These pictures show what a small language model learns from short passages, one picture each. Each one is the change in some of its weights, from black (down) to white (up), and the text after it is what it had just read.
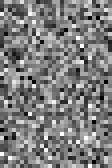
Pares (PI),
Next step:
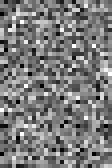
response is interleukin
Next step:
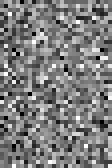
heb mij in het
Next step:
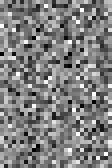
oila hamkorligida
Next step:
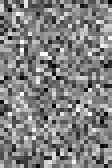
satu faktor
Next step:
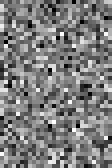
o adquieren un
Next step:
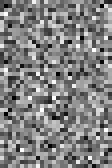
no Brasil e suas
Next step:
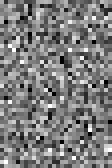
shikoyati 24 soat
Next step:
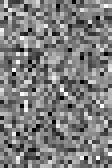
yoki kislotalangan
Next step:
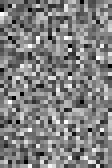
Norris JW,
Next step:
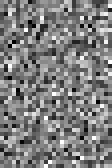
удержанием на
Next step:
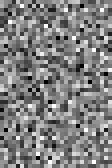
mavzuda keluvchi
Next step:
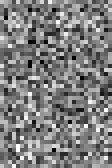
vuoden aikana
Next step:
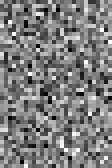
qozi bo'lish
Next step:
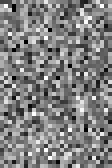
desarrollo sostenible,
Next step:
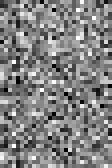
pode ser de origem
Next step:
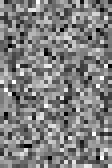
de atendimentos sem
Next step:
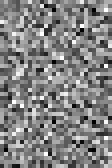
ini merupakan penelitian dengan
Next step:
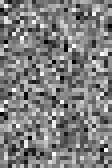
nich stanowi
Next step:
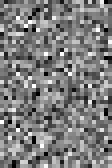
и активированного
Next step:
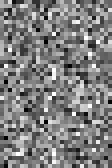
o'tkazish jarayoni
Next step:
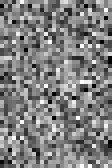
dimilikinya untuk
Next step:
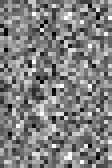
diatur dalam Peraturan
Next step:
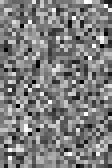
и короткими
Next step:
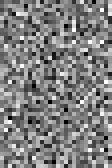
maqola uzoq
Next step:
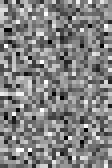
que en conjunción con
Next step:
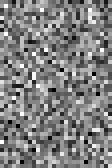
(latency) - bu
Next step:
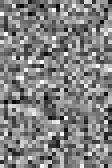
como saboneteira,
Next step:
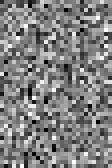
kutubxonasi ham
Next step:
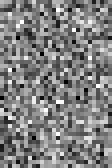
Wijayanti dan Ria
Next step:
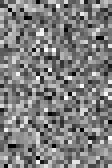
qayta ko'rib,
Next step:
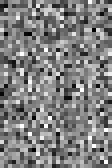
ho faries? -
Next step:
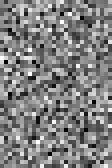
іншим учасникам
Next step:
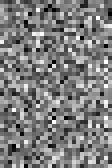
kabilarni; -
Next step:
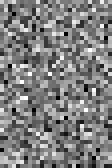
xavfsizlik" iqtisodiy
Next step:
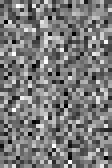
инвестиционную и
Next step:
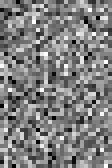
qiyofasini asosli
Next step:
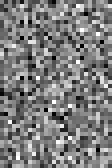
à Oran. Une
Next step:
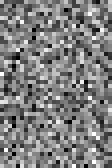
dan ook belasting
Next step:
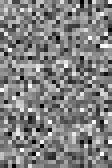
hududni aniqlash
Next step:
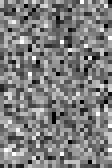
Ключевые слова:
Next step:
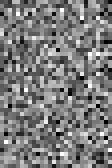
Pepaya Kates
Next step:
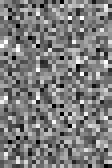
va boshqalarning ishlari
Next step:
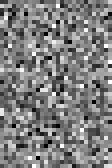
4 e 5. Exemplo
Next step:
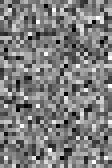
an integrated lesson
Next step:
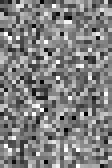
отчет ОАО
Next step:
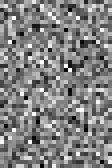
в суді та в процесі
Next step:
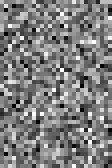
и землепользования
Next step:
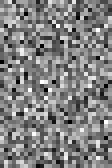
sejumlah faktor
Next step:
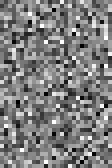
uma forma de estudo que
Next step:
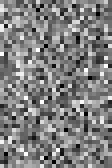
яких миротворча
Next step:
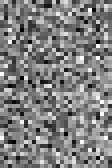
niet spreekt
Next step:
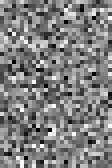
badiiy uslubda
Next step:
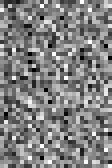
de compreender e
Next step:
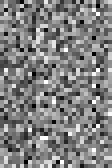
fitotoxinas y
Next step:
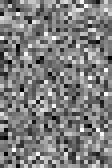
arasındaki fikhî
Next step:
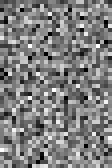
I, estabelece a
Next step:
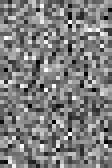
ногах и тот
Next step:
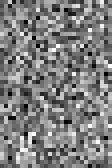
daryosi kelib
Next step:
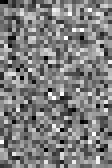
la madre (o su
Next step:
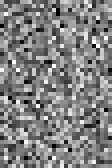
mazmunining ishlab
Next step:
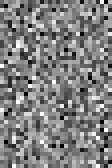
bien*. Era una
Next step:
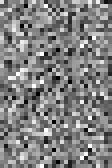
мулоқот қилиши
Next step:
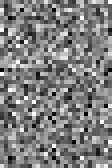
муносабатлар ва
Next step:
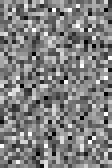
анализу одного
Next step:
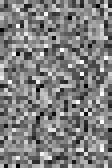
кичик бизнес
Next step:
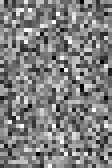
relajada la censura
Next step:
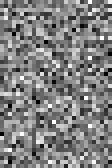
impact of assessment and
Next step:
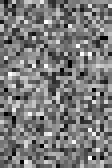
el que se incluye el
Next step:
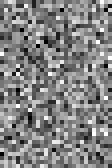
hiçbir sarf
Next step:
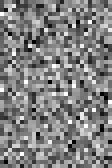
für die Verarbeitung
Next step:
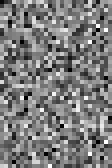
las TIC en contextos
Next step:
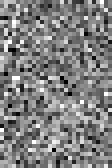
terapiyaga past
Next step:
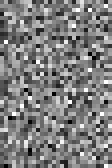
xalq orasida keng
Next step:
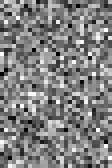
it. What is important
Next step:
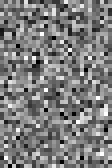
Природа и роль
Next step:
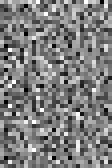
importância de um trabalho ao
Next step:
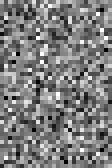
коррупционера на
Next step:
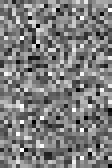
virtual sinflar va
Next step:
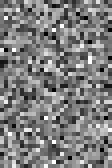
on this series as
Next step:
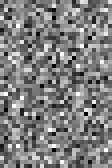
Зарафшон ва
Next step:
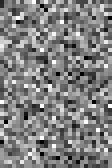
को उचित
